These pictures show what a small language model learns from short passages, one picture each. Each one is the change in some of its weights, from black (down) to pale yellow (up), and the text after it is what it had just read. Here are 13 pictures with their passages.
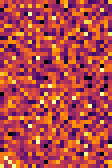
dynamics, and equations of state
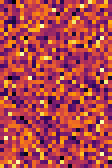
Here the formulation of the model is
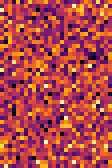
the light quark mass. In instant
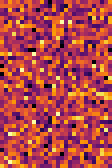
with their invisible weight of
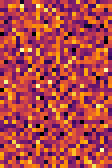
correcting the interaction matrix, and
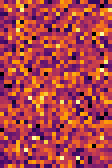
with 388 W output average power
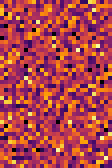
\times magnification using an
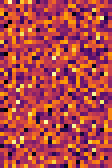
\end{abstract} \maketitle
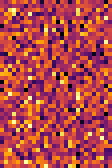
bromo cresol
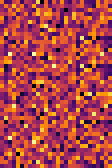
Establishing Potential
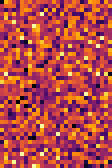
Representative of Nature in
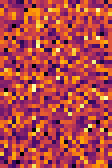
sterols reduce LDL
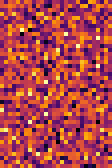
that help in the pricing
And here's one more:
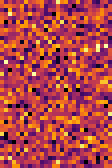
some delays (Nashner
